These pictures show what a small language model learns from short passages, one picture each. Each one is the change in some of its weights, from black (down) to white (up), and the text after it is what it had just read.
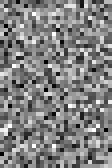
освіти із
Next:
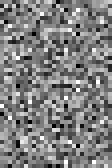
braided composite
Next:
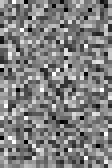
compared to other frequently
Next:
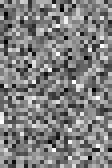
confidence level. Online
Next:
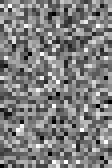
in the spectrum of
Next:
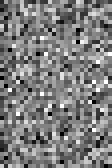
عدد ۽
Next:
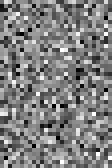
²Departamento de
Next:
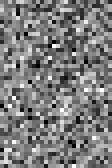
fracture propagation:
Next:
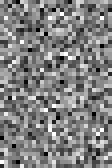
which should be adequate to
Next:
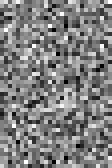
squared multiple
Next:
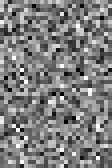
sequences with the following parameters:
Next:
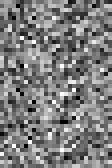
research and higher education communities to
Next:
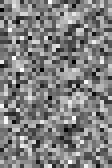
resonance is $R_2
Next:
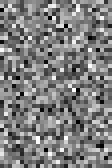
only at self dual
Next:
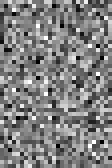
ions at shock fronts
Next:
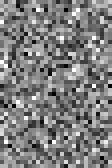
spectra and to Shri
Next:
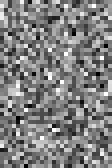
peixe, contavam
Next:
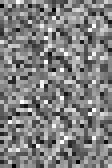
bagazo de la
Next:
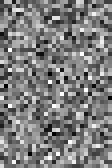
additional degree of freedom
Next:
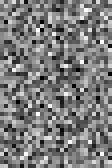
The author declares no
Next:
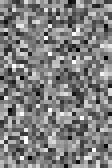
*tactile vitality
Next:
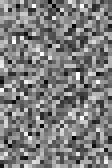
a full paper on
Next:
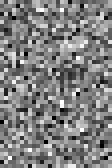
and $S$ are given in
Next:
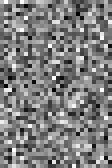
to be absent outside
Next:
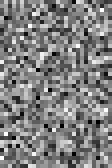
dataset which limits the
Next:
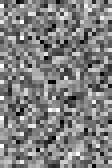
simple present if the reference
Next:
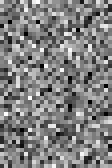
Nigeria ⁴The
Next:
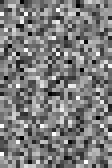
materials, carrying out about
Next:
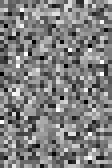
добрива є
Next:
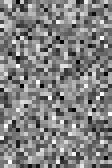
But recent research and even
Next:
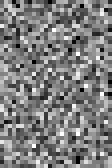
la palabra no
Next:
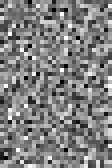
kendini bulmak
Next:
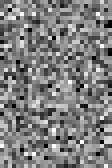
are useful. A key
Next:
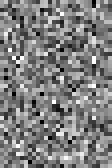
current LXeGRIT
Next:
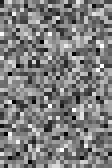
correlation between the immune
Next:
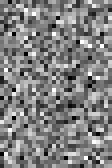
зміну по
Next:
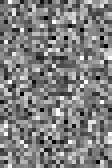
has been successfully
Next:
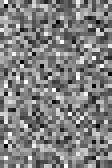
Day National Seminar
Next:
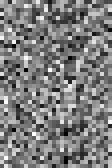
on software and
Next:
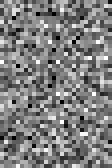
the halo CME
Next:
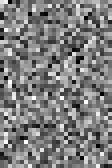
sensors. Thermal
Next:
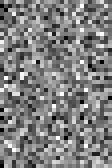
result in damage to the cell
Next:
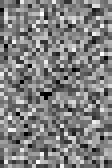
Thus there is spatial
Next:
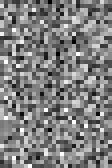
Turon xalqlari
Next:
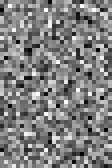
`integrated' form
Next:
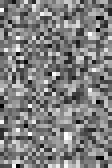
surface, as evidenced
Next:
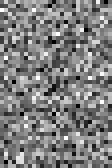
the spectral-gap
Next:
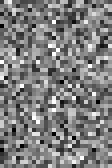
to the GNFs and
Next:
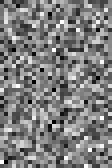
to be implemented by the
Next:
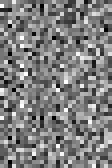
zamonaviy ta‘lim
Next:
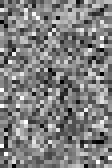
не одного, а
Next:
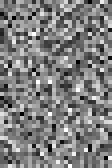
neglected the presence of
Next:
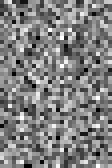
of innovation and
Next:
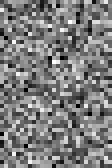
está licenciada com uma
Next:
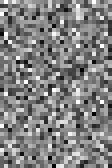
output logic high at
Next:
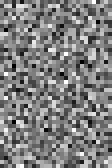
milliy va xorijiy
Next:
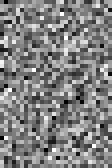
on rice yields.
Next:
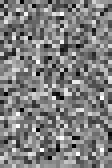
3D modellashtirish,
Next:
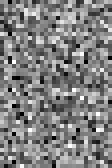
зуба вокруг
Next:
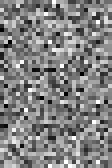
were the Fermi energy located
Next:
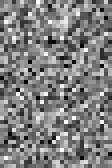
the gravitational field and has
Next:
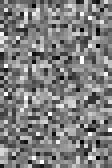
ли она тот
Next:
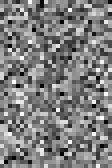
taken by the governing
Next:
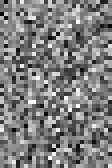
manifests itself in
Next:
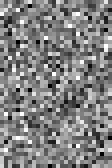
tasks. Different
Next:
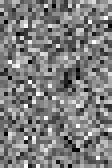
acknowledges support from
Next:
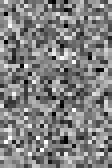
the perfectly correlated
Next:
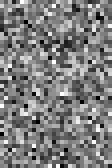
using descriptive and
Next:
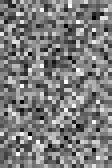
PEMFC by surface
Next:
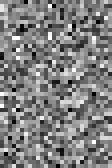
each DM or set to
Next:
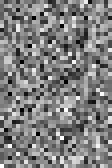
Isotope &
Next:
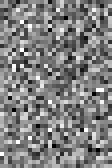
a boundary term which makes
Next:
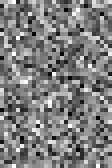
straightforward: the
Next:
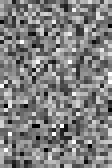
cabana. -
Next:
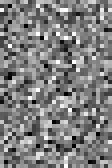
etc.) changes from
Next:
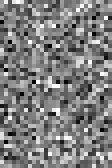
respectively. The segmented
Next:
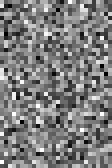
axis, and the
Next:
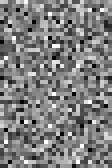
drone warfare,
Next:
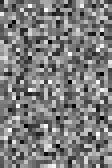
voordeel van het
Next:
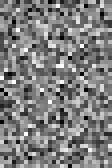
else and that all authors
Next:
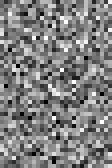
B3's Axial
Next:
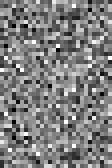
zu erhöhen und eine
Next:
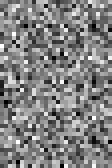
some known identities mainly
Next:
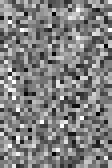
over pairwise contractions
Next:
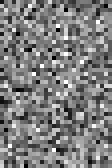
warm summers.
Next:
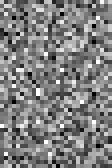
both the DHA level and
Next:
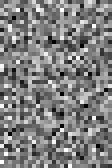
the structure of RNA and the
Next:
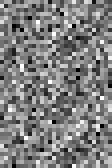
bu buyuk shaxs
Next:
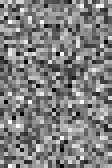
increasing $T$ and
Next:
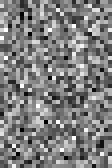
therapy based on
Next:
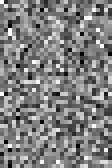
minglab jangchilar
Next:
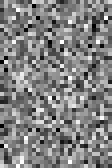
be computed in accordance
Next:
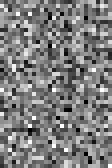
lines represent strip
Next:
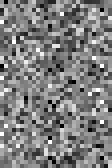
object points A and B.
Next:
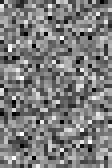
with no direct sea
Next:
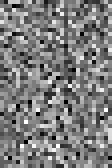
NEB mechanisms
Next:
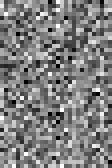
system with a twist
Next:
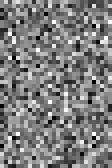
y síntomas que
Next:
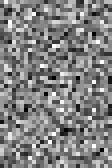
magnetic field. (Note that
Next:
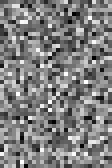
exchange interactions that partially
